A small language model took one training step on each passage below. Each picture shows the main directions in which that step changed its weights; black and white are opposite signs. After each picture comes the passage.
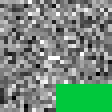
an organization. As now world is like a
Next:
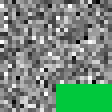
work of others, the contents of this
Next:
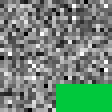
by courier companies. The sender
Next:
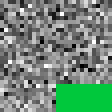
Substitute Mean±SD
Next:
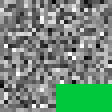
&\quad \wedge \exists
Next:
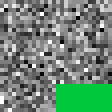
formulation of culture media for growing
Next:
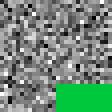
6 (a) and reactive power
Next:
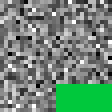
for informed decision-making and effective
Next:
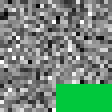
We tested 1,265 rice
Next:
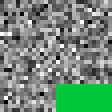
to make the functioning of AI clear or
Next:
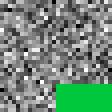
is the summation of the previous
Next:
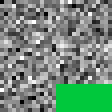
The global warming is already proven
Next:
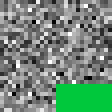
education institutions, especially multimedia
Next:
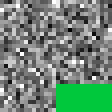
Of more importance, ³⁶
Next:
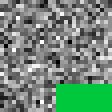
2017; For an earlier example of
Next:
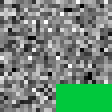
overall algorithmic improvements in the codes
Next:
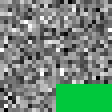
equation(1). Effect of
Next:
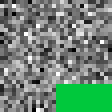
already supports the most important functionalities,
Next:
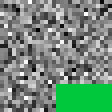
the CFF (which has a
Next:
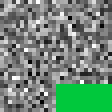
baby There are number of ways to
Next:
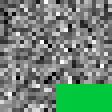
treatment with thermocol balls has greater
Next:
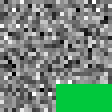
joyful on your editorial
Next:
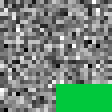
Dentistry, Dr
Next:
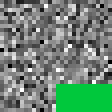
response. When the diodes load the cut
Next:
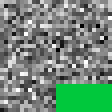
theory that places heavy emphasis
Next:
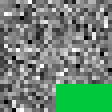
than any objective indications, brand
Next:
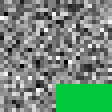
and objective evaluation systems. Besides,
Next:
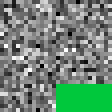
music, a folk song
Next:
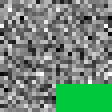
of these plants, 15 progeny
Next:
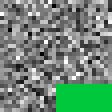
the financial statements), the reader would
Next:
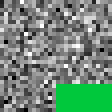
data includes the creative artefacts
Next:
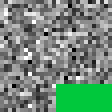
have traditionally been explored for their
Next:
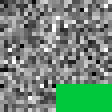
emulate convective heat transfer compared to
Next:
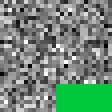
sealing properties, and stimulates
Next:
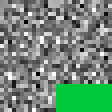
telling. *MMA Research Journal*,
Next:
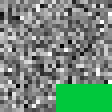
al-huquq fiha
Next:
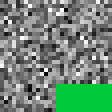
various security challenges facing the country have
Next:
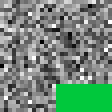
In this study, coating color was prepared
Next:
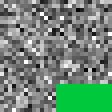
food processing sector were growing at the same
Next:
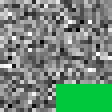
carried out. For this reason, recovery
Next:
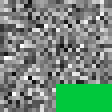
combination of active and passive elastic
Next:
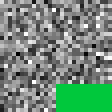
in determining attacks that can be performed
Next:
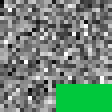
that social factors have among grade 10 students
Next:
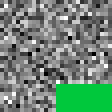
CH₃). Synthesis
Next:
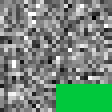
avoid excessive spending without
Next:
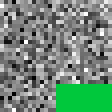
of administration of each of the vaccines
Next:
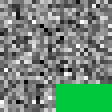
make their own decisions [...] to
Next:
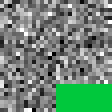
who can activate different anonymization
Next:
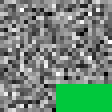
updated simulta- Figure
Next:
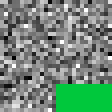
agent's (audit team)
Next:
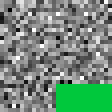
the agreement. The third and fourth conditions
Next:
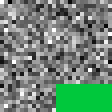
disproportionately affected by the
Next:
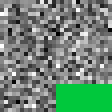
these local languages, where the natives
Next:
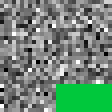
*Let's agree NOT to use
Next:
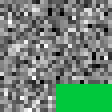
skip CTU jump to
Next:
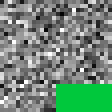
that have similar distances from these centers
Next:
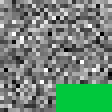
method at the event. The pack will contain
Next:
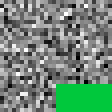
Yamane (1967) formula
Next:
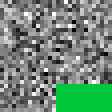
eukaryote CBP
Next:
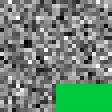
Model in Language Learning -
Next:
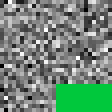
and evaluation of learners' outcomes was
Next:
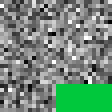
showed that class 3 (potent)
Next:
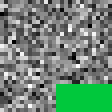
different materials for design and manufacturing the
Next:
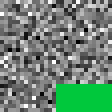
the groups were 46.30 ±
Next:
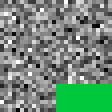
Chronic Hemodialysis in
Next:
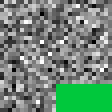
Emergency Rpt LSCS done
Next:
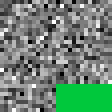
which means that the cooperative environment has
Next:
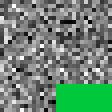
results of the study will serve to develop
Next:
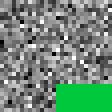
the lowest CO₂ emission levels.
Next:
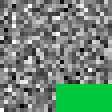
multiplication ratio in *Aloe
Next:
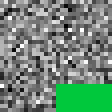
Teachers News*, 12.
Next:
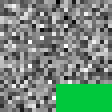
resource institutions together. The diversity of
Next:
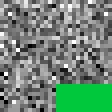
were added to a solution of sodium
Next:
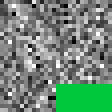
should be provided with short articles,
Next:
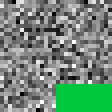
and have a 1.67% increased risk
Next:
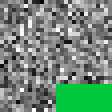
Holistic characterization analysis of tar
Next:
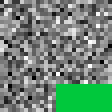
Research Community Management I Overview
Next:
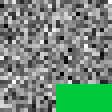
of the policy for protection and conservation of
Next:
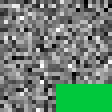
prepared by each participant. After the event
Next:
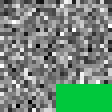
cm across stations, reflecting moderate
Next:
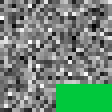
the Greeks understood
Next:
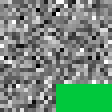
introduced in the ortho or
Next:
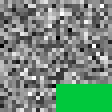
members' concerns, in fact,
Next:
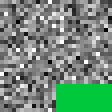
These findings provide a good starting point for
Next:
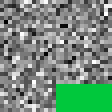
concentration”, “polymer
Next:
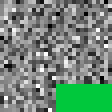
the Stickers on the
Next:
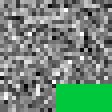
outlier detection for group worker
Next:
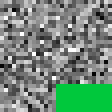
6. 6. Empirical analysis
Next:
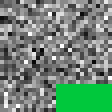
shown that such processes are varied and
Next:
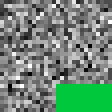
1960), transparency
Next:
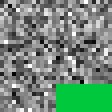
information source or another; some occupy
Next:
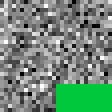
generally expressed a favourable
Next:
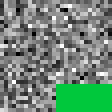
bodies membership fees and support -
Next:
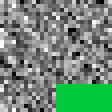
should apply quality costs as the primary quality
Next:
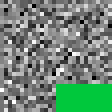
new patterns of collective action and regional and
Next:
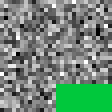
into chemical legislation with all interested
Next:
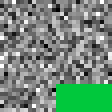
of food quality, healthiness,
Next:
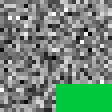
at odds with observations for
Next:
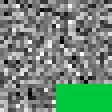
ORCID Tendai Nhenga
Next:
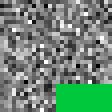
to the planning process. First, it
